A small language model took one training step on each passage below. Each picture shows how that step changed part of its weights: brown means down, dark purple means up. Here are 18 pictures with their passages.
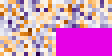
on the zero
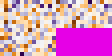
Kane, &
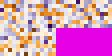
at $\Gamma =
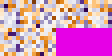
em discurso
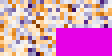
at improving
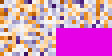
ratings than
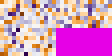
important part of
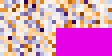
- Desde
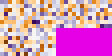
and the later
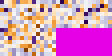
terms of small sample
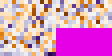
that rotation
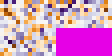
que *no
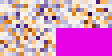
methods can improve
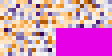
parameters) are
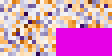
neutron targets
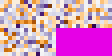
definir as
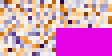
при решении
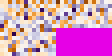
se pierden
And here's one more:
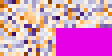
the gluon
